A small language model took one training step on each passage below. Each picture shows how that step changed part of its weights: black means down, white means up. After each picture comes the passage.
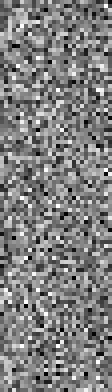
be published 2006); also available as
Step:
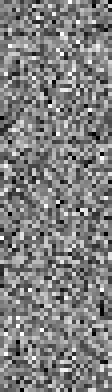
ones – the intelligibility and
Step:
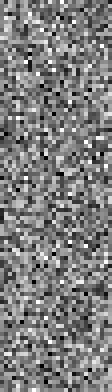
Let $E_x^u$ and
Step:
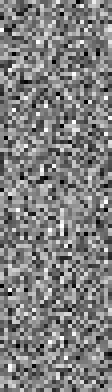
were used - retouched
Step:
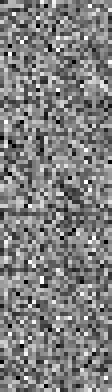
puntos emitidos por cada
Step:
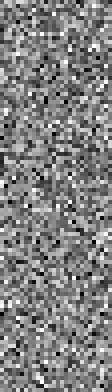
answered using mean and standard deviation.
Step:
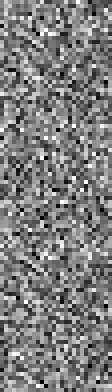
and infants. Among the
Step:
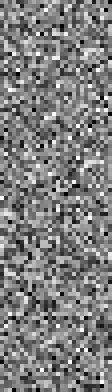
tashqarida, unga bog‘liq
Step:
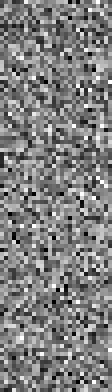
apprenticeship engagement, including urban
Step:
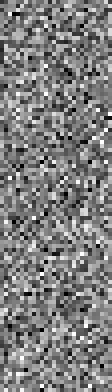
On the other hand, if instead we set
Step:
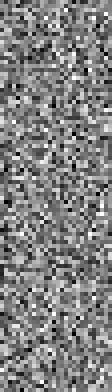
is thus an opportunity to use AI for
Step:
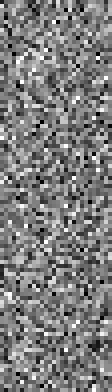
problems during the trip occurred mainly in
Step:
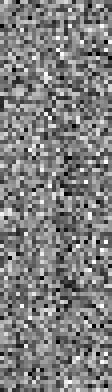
filhos, punidas com a
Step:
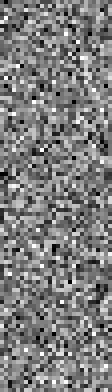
the $\beta$-edges of
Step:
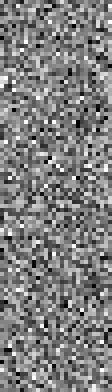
refraction weights in terms of the
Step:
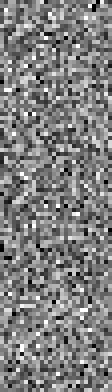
τη δογματική
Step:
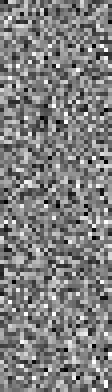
is not nil clean. \\
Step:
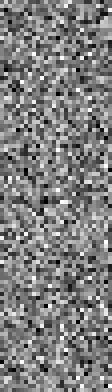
skew-linear entropies, which
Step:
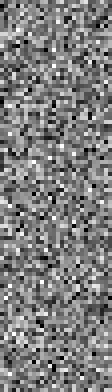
chosen to be the leading environment for computer
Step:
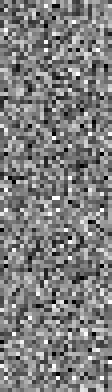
Данные потребности
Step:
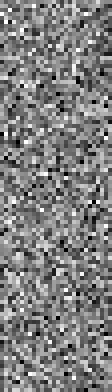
Sun'iy neyron tarmoq
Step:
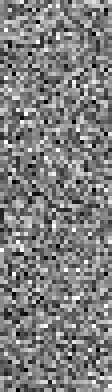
delays \[ \delta_i \sim
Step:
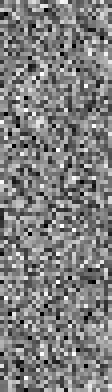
las palabras ello mediante
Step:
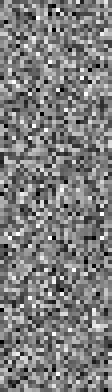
has the demonstrations in Class
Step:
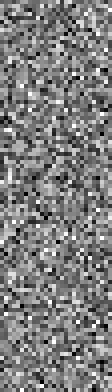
a certain distinctive characteristics. These urban
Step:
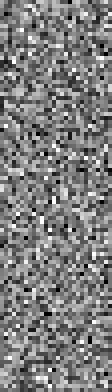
a constant $B > 1$ for which
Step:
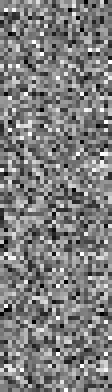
droppings on panel surfaces.
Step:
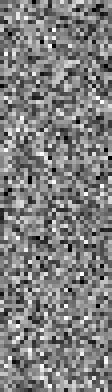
hypergraph $H$ as an
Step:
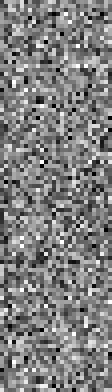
on the other hand, is initially only
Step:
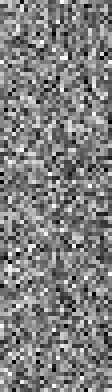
most to the overall LDI, but instead
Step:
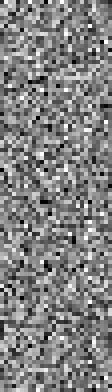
wireless systems outperform
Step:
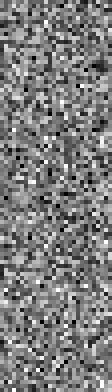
bundles $n$. The operator
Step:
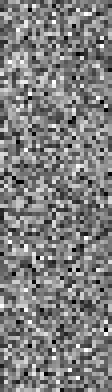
Python. NumPy
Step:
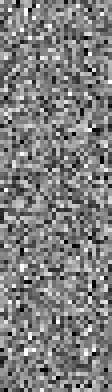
uchun emlash mavjud va bu usul
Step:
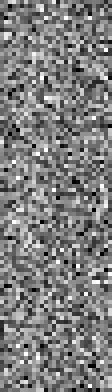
coconut shell biochar and
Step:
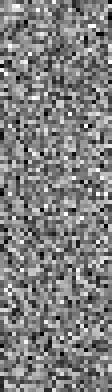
$p < .01$), indicating that
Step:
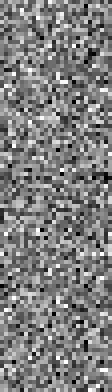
$(\star)$, and provided that the
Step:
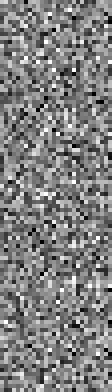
document. Using this component makes it possible to
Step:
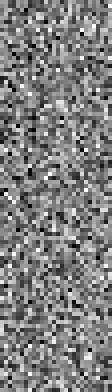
digna e para o louvor
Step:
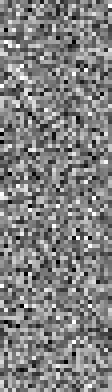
\kappa N + \tau B),
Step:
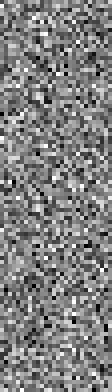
corresponding outputs of the objective function. Using
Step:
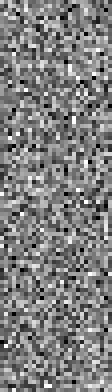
lung - ✓ Severity
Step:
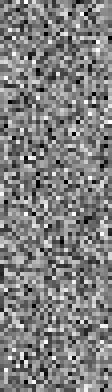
mereka untuk membantu
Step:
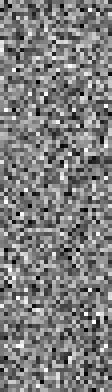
\end{remark} We concentrate in
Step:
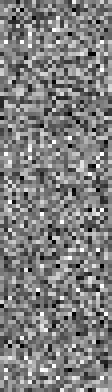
годину в темному
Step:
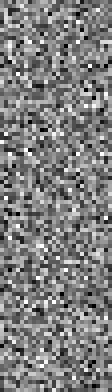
Scene 5} \ By now,
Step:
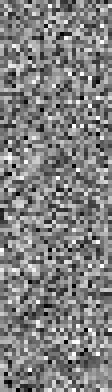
THF also, it is negative for
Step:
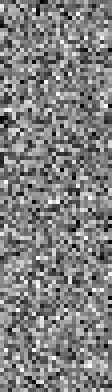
the maximum level of seropositivity
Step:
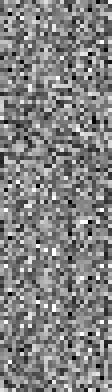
И.Н. Оценка
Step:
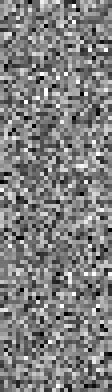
- c) Presentación de una
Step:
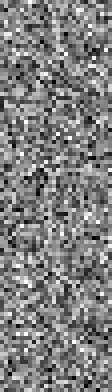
dados semântico-lexicais
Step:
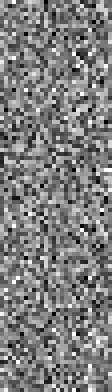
They noted how data on the location
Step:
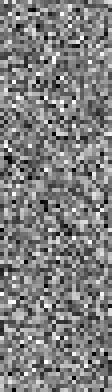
3, distribuídos em 7
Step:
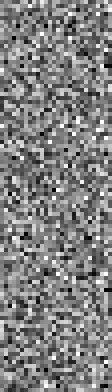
oldindan belgilab olingan
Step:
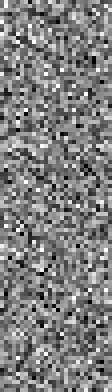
of machines or plants represents fixed capital.
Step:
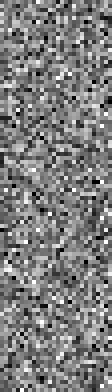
residue field, algebraically independent over the
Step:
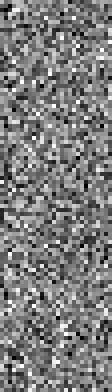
their luck will go away,
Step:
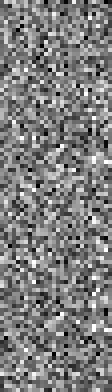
of certain symmetrizations of iterated
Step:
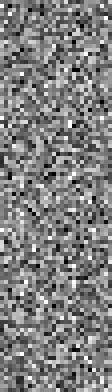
Karimovich BANKLARNI
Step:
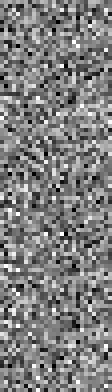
\downarrow & & \downarrow &
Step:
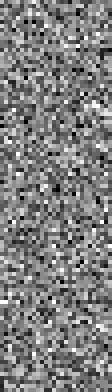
subsidiar o manejo
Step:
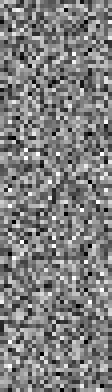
message to buyer's market
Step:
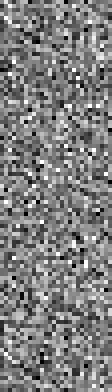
finds a pseudo-gradient
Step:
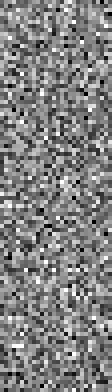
to integrated intervention. The result revealed
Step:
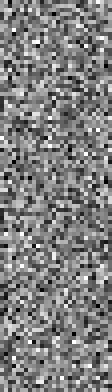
sufficiently high concentration, the sensitising effect
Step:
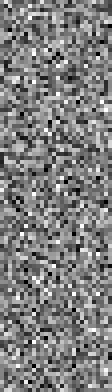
culorii poate fi
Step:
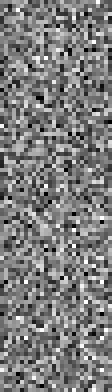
wave interference) without forcing the system
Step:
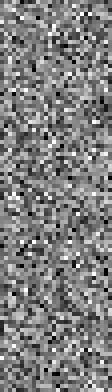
considerada no diagrama. Por
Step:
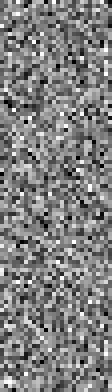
2, profile D-E, context
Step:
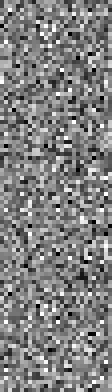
завжди довго.
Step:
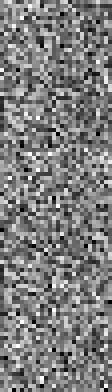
placement at hop distance of one in
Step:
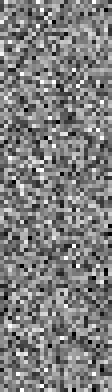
normal. By smooth base change, the morphism
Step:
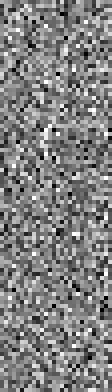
additional medication. Table 1:
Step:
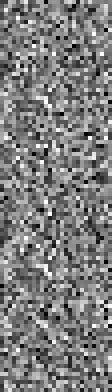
polynomials $f$ of degree $\leq
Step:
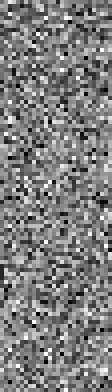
achieve an ideal autocorrelation
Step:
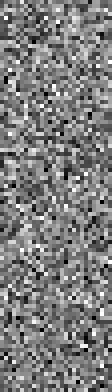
for wind based on its market share from total
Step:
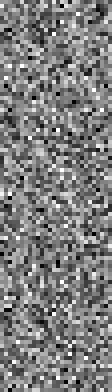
where $\sigma_1$ and
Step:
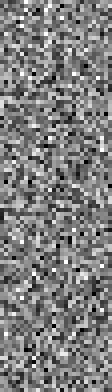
principal, who mentioned difficulties in
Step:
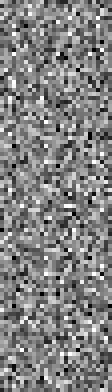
B.; WEILER, I.
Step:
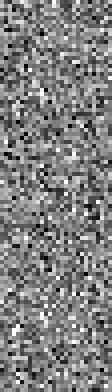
conditions of \re{0.5},
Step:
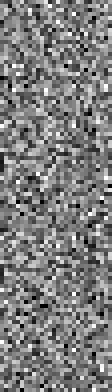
activities; the concept of consumer
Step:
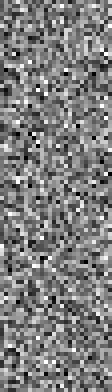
perfect ring. Conversely,
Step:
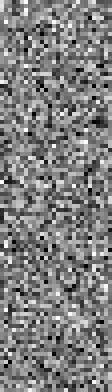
that $e_{P'}\leq
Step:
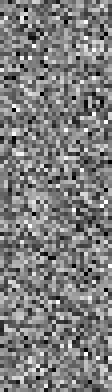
região periorbitária
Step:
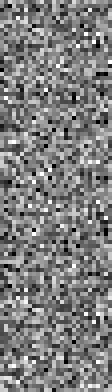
\begin{enumerate} \item
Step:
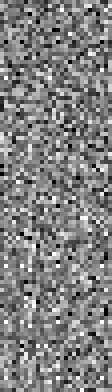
высотой тона основного
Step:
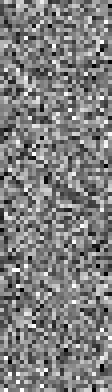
G$ be the subgroup fixing
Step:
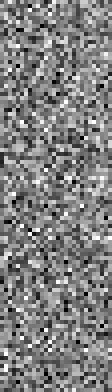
perceber as emoções nos outros e
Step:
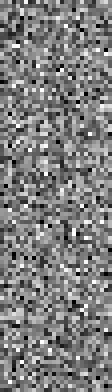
dass bei der Erstellung
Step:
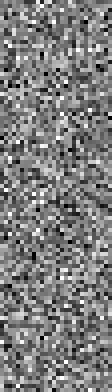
called {\em i-Betti}
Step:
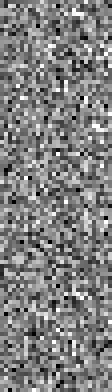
foydalanishda xorij tajribalari
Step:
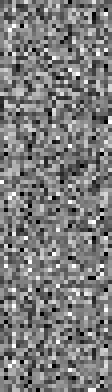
Деревьям в
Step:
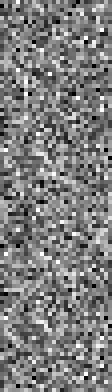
$rd$ on each fibre over a
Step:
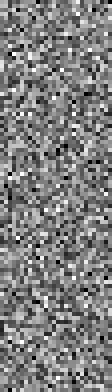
ekologik kompetentlikni rivojlantirishga doir
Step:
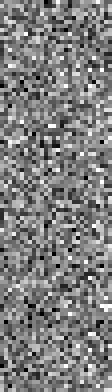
“Навбахтит” ва
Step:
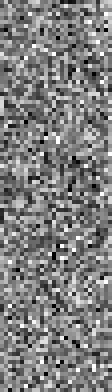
manifolds to $\bar Z(a)$ and
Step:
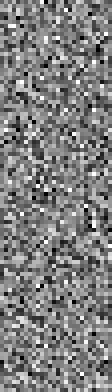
contributed to my understanding and his assistance
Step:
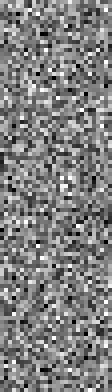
іншого боку, перед
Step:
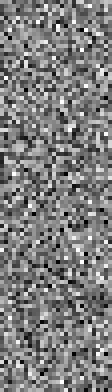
en contraposición a la
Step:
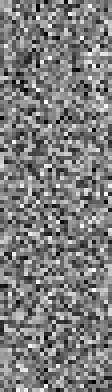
corporación, motivo por el cual
